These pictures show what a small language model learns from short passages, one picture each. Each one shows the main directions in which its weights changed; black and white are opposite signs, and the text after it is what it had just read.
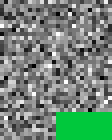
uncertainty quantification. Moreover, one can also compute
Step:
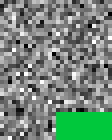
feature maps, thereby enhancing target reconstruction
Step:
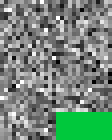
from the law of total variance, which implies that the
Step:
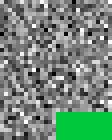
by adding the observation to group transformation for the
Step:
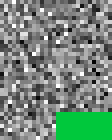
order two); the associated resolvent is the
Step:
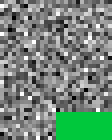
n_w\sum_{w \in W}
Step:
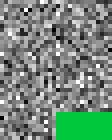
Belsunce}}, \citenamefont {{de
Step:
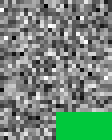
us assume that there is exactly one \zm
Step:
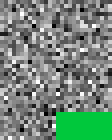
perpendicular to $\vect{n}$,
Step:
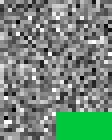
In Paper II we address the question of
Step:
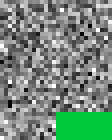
the validity of this approximation, which in turns
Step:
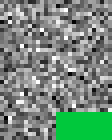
other parameters = default. Significant
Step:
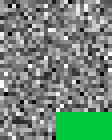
We have calculated the recoil velocity from the
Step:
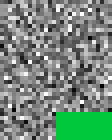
a factor 3 due to the $y$
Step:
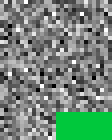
dependence of the vortex chemical potential. %
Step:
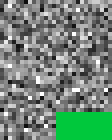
fluid at short ranges. The applicability of
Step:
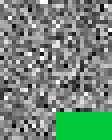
time domain. \begin{figure}[t]
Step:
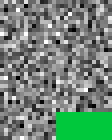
refractive index values [21] used in the
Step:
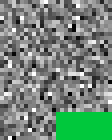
Honolulu, Hawaii
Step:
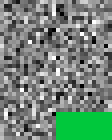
called ``classical'' or not. A notion
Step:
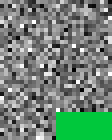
Term) (declare-fun
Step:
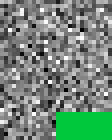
fluxes $\Phi_{ij}$, defined as
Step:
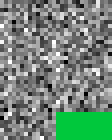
beneficial introduction of a
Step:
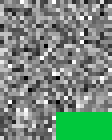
significantly. We plan to study it in the future.
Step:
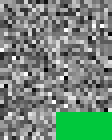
rest frame) as a black body peaking at
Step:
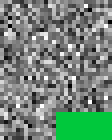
a typical cascade structure. The reconstructed
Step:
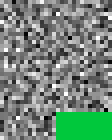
parameter estimation with our DM clump model. This particular
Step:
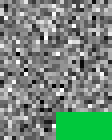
potential is obtained. It becomes comparable with the amplitude
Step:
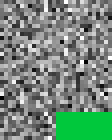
the corresponding MIPS 24\,$\mu$m
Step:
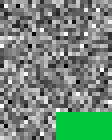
bandpasses contain water vapor,
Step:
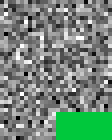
of the most-precise clocks.
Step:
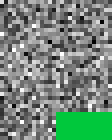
applications to reduce download times and protect
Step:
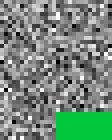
these stars. We have carried out a detailed
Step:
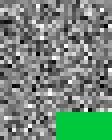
b) Mean residence time calculated
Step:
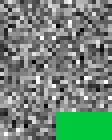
$ is the electron number operator. The EPI
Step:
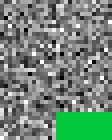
even smaller than -- the coherence length, a
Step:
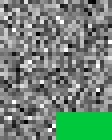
area are negatively spatially correlated at
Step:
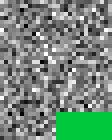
comments about metaphysically radical
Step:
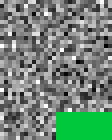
separable and the best responses of the two
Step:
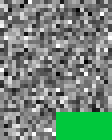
interface for all polynomial types (\Rings uses
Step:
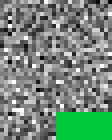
negative entries. The rest of cycles have no
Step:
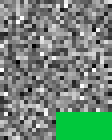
Perform purification protocol in Ref.
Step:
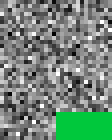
\wedge \vec v \right)^a
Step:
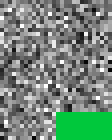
reason. The ancilla qubits can be
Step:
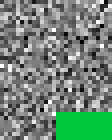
of training. We again use a two-stage
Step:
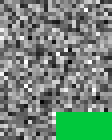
the PRISMA framework in order to identify
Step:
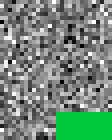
publicly available Babel data (see
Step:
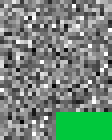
don't allow back mutation.
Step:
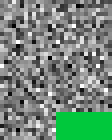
\& Cosmology, Stanford
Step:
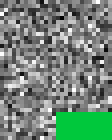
method to calculate optical modes in cavities with
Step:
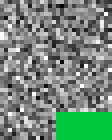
in the case of electron temperature ratio 0.2,
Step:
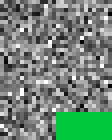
OASIS standard, there exist several implementations and
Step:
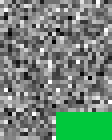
DCASE2021 Challenge,
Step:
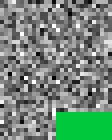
R_2 \}$. This remarkable,
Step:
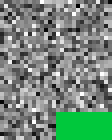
simulations (see Main Text) yield nearly
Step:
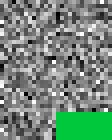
MSP. The asymmetry in the reflected
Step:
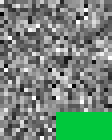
where the administered activity is up to
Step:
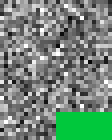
Bretthorst, An introduction to
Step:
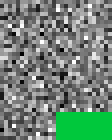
high-order modes are more populated than
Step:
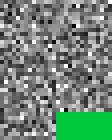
parameters have been computed. Finally, in section
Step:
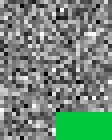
kinetic energy, enable amplified
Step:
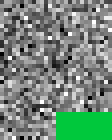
and the Nuclear Matter Equation of
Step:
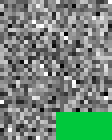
horizon. Actually, the full algebra we
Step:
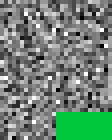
have to be retained to keep all of
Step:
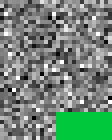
positive and negative sentiment lexical
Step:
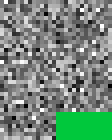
spatial evolution of the interacting system. Such a
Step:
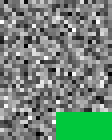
shape optimization for imposed pressure drop and
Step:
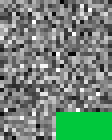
be produced in a $G$-parity allowed
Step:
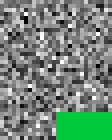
on-shell limit and can thus be
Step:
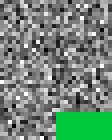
in properties between the L4 and L5
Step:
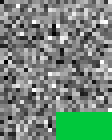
these observations. %\subsection{Properties of
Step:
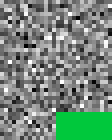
the same overall pattern as the LO results. In
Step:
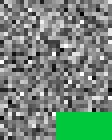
should note that although the model defined by Eq.
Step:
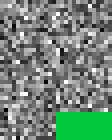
H.J. Korsch, New.
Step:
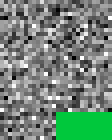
expressions for the characteristic mode frequency and the decay time
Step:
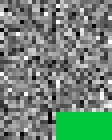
al. developed CycleMorph,
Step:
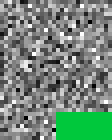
$g(x)$ can be predicted at a new
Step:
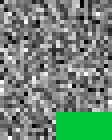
used to define events, another hyper-parameter that
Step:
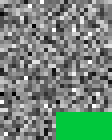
were measured to high accuracy from detections of
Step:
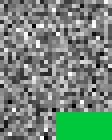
regularized by a finite decay width, unlike
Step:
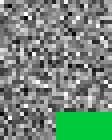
in some sense a second cousin to
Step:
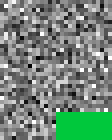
the admissions software continuously ranked
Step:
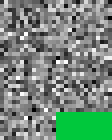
to zero and choose the masses equal. This
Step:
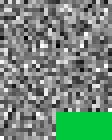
database of the galactic plane}
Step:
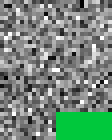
function of the evolution of perturbations. For more detailed
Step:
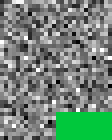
a constant, \I{op} is a comparison
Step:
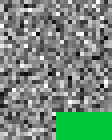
coarse-grained hydrodynamic description
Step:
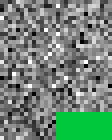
o(1)$, then the equation for $\nu$
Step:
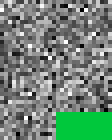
2)} Object brightness in $\bf
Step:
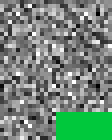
tip angles, with significant reduction in the
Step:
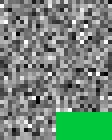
of which is to study the imprint of the
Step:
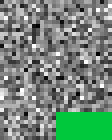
analyze the dynamics of the atom of our coherent
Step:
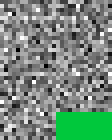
present. These terms will act on configurations
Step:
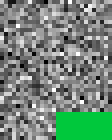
$\Sigma^-$~atom data only outside the
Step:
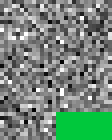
pc-4. The oxygen molecule
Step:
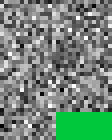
free parameters. As ground truth, we use a
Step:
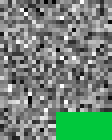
cross section for single impurity Tl was
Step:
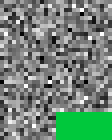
for these results. The question which rises next
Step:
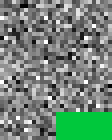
across large spatiotemporal scales. Data
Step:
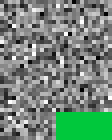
addition, the excitation power dependence of the PL
